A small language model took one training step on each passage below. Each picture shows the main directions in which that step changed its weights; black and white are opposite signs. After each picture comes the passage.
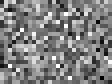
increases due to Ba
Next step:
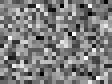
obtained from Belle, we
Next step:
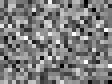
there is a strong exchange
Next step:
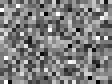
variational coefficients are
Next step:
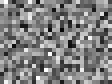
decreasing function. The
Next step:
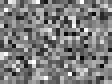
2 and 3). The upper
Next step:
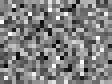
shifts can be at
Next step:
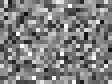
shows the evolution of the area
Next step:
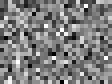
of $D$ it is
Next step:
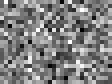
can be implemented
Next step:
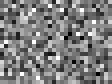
the Bjorken variable
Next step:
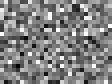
between $c_1$ and
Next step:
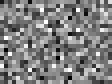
limits can be taken to
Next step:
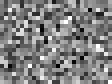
a circular orbit with
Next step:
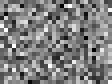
the photons bunch,
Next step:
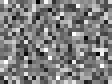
the server is chosen
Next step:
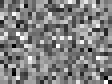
magnetic flux and subject to
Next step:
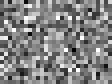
lensing statistics
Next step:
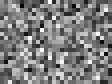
is used as an estimator
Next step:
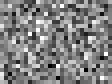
this, we would need to
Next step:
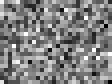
latter as the primary
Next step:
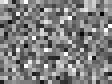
EER by learning
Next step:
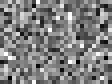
on some kinds of
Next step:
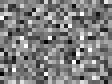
the nodes, so that they
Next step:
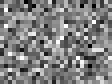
of weakly shaken
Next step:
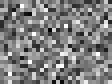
is less than the typical
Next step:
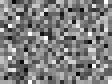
Boltzmann equations
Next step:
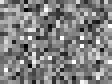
version of the model considered
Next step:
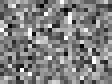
Besides, based on
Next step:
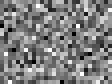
thermal spectrum of the dust
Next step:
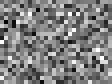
this production structure, MC
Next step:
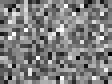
behaviour. At present,
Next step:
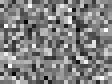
The first was Clark and
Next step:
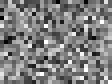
of Fourier modes
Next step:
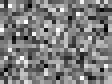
We note that the function
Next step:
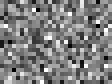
large memory. If
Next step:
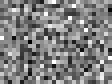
\end{eqnarray} An
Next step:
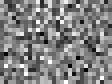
impact of traffic
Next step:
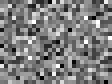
holds for non-local
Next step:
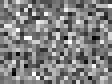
for a 0 to -1 V
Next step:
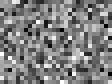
C.A.S. is
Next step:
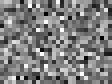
Agents whose fitness
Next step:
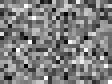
adopted for the corrected
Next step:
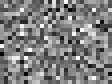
lobe because its expansion
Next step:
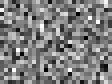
low enough temperatures. The
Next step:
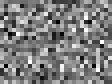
the possibility of this
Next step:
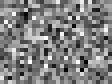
} } \institute{
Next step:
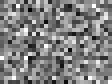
data in which stars are modelled
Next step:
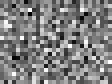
tends to post
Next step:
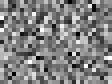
move in a plane and
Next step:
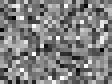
This highlights the potential
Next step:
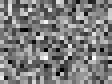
= 5 TeV$ five
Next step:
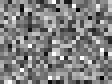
\subsection{The X-ray
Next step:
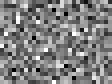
first-order differential equations
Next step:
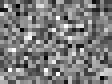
> 0 (assuming
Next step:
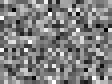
geometric interpretation is
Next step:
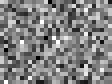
polynomials for the
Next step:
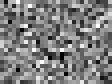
homogeneous surface
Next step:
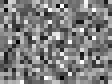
The sum cost of all
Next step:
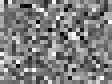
the N\'eel
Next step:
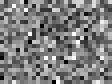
OGP posteriors
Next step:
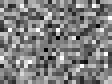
was applied to each
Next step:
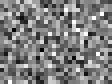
our normalized units, can
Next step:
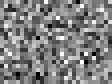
interaction between radiation and
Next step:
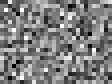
\cite{RK}, the
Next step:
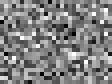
first quantify the maximum
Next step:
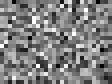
rule out) theories
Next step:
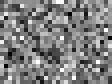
the transformation of the electron
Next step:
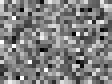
\sum_k P_k
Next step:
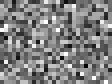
bound and the proposed strategy
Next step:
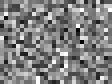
the results we obtained from the
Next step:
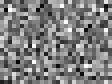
from codes to terms,
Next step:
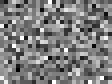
fit is constrained by the number
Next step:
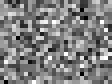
assume that the gas is
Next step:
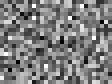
sets of CO and
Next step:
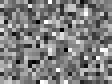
computed energetics
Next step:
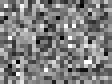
dominates that from thermal
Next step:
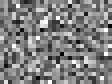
diffusion model is expected to
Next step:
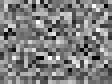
low-energy limit, is given
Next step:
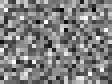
occur in cat states
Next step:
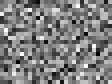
was mounted on the
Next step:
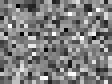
is equal to $(m
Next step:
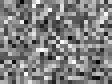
investigator are different). In
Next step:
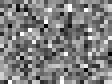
these other efforts would
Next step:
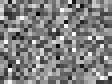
sizing of renewable
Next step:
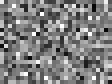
total data reveals a
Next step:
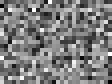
nodes as number of regions
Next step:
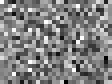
must be compared, not
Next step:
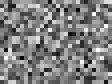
were assigned a group number
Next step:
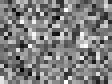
with stronger breaks
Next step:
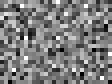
the measured pixelized
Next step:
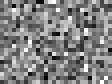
\end{eqnarray} We
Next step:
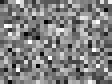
system, digital
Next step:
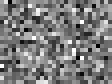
it turns out that the
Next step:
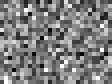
of security constraints.
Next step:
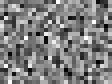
the computation, and other
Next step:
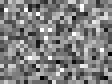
calculation of polarized and
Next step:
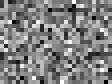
dimerization. These
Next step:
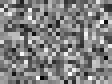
and fusion reactors are
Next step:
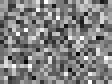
of deep learning
